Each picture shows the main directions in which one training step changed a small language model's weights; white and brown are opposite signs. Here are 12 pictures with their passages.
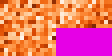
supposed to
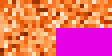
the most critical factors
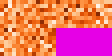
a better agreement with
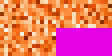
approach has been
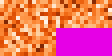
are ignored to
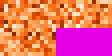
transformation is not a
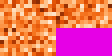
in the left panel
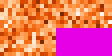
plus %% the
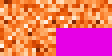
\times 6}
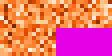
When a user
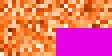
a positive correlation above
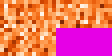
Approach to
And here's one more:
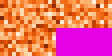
and VS
